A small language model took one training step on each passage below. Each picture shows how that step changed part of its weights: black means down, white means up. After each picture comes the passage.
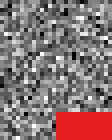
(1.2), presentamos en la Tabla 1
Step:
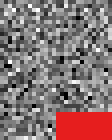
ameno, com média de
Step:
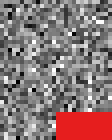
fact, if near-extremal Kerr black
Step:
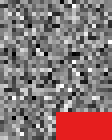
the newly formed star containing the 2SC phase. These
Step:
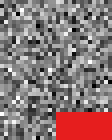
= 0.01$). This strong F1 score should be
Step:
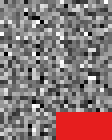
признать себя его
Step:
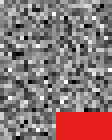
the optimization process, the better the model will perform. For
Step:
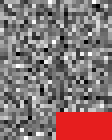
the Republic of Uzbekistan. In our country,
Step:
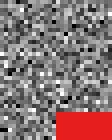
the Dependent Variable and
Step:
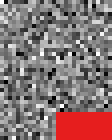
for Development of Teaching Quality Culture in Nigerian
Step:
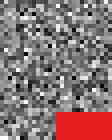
define \begin{equation} \begin{aligned}
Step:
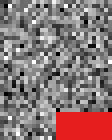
de départ n'ayant pas réagi.
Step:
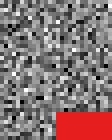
aber auch einen immensen symbolischen
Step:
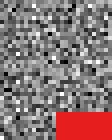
spectrograms. Suppose that it is only
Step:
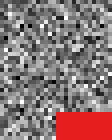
chosen, $L=30$ MeV and
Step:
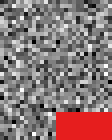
introduced shortly after $T=500$: no decay
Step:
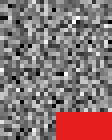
gain a competitive edge by holding and using special and
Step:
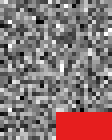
and the transmitted pump light is measured as a function
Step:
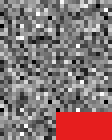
на тому, що «читання не
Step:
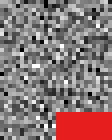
году ленинградский и
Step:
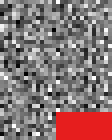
I - CHARACTERISTIC AND
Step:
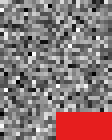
karena perjalanan hidupnya
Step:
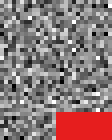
mujeres nicaragüenses
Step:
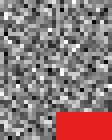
O‘qituvchilik kasbi juda
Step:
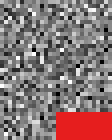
Mean Median Std. Dev. Min
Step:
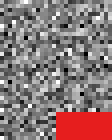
| Опубліковано:
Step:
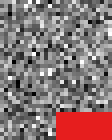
M, Bellmann A, Fornari E,
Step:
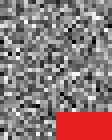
căpitanul Gheorghe V.
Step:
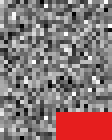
standards of living[1]. These operations include Information and
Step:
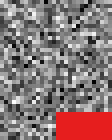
can be produced optimally when using a polar solvent.
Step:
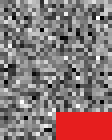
de la revolución a nivel mundial.
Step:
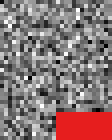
time than men. Across every group analyzed, women have
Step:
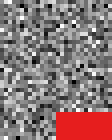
crosses one of the capacitance curves, the time
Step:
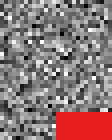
are derived by system identification techniques to approximate the radiation and
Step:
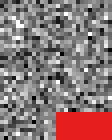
family resource coordinator practices are aligned with the intent
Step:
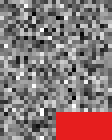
part of achieving his life goals (Allport and
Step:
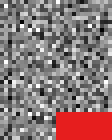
Department of Chemistry, Institute of Science,
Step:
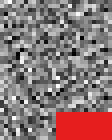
\(m\neq0\) provide the complementary test
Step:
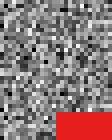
mice, one person - six people, one child -
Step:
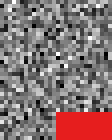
катаракта является одним из
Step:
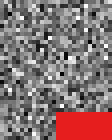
surface brightness. The truncated disk is described by
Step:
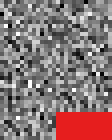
Prof. P. S. Shitole, Department of
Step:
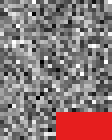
Figure 5(b) shows the generated melody. From
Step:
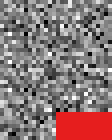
this magnetic state contributes to the resistivity, it
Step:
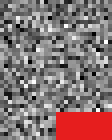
Instituto Nacional de Estadística -
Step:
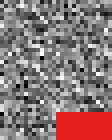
строится по образу и
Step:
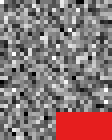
similarly predicted regions in the $A_H$
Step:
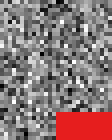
aetiology of cerebral palsy.
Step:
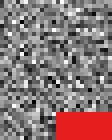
affecting water allocation. This review is
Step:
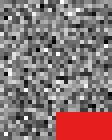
affect the functions of GIT. The symptoms
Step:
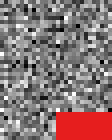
and results were presented as adjusted odds ratios
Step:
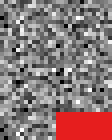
detection and the playback rate was parameterized by the zero
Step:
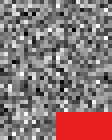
follows: (1) We have obtained a deep
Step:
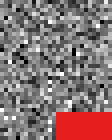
CCU A simplified exploratory scenario for
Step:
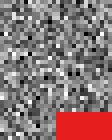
a small radial abundance gradients of metals in
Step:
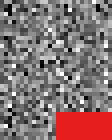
para realizar una actividad profesional, de
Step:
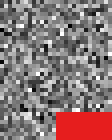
инвариант, ассимиляция,
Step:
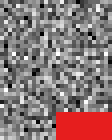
in moderate persistent asthma. Results &
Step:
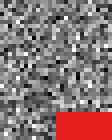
update the dataset. Limitations and Future
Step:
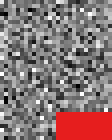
formulate a resource theory of tensor networks. We also
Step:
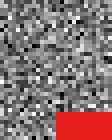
structures as a disruptive act and explores her transformation
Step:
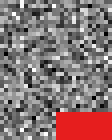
scenarios. Additionally, each thread-reply
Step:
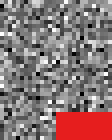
to information that offers them the highest level of utility
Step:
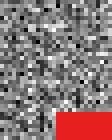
shakllanishida shu kabi xorijiy metodlardan
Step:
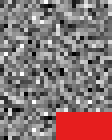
is conserved. For example, the final current in the
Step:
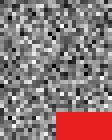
o'z davrining chegaralaridan
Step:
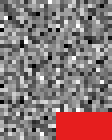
ҳақида тушунча
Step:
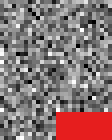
asked is presented before excerpt as needed).
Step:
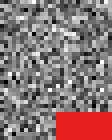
absence of significant heavy metal differences in the aerial
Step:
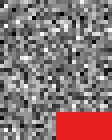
explaining the observed attenuation. In order to
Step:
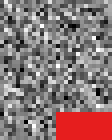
For everyone, this is a significant change. Similar to
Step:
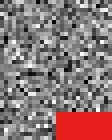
(CCAA). Cantabria recorded the highest average
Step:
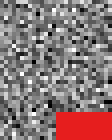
lead-halide perovskites thin films
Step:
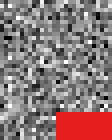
nature de la maladie sont déterminantes
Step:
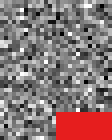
advantage is decisive. On the medium design, gradient
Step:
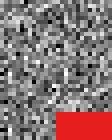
a new model and analytical tool to measure and study
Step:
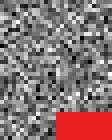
Then again, discriminations of consonants that
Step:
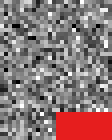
therefore recommended that management should examine their tax aggressive
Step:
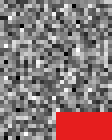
and $\nu(g)$ is the oscillation frequency in
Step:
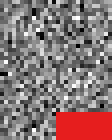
column 12, and an estimated spectral type for each candidate based
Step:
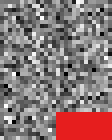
eleggere rappresentanti di student3; -
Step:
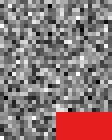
function is hidden among several other contributions: it can be
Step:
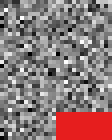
Andrea dice "quien lanza el
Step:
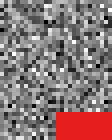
tali iniziative dovrebbero
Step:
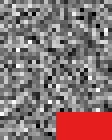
right. We have suppressed auxiliary indices for
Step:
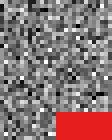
of the Astrophysical Observatory of
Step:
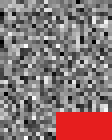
conscious or unconsciously. This culture is
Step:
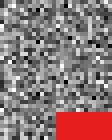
задача человечества
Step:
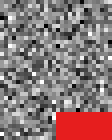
nm) and length of less than 1μm for
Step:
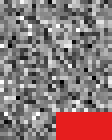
bilan bog'liq urf-odat va
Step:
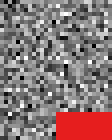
CNT. Confederação Nacional do
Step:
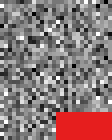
программы, такие как
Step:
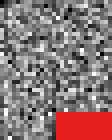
did bilan uyg'unlashtirgan holda
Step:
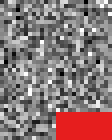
but did so in the subsurface zone
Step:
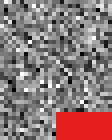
oscillators' medium. Its stochastic properties accumulate in
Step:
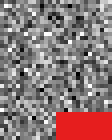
8. Vlahov, Sergei and
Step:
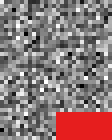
и инновациям Бухарского
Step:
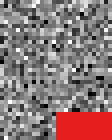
3: Evaluate the loss of information for each
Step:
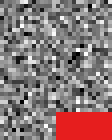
isomorphism-complete on split
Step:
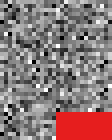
bővíthető és
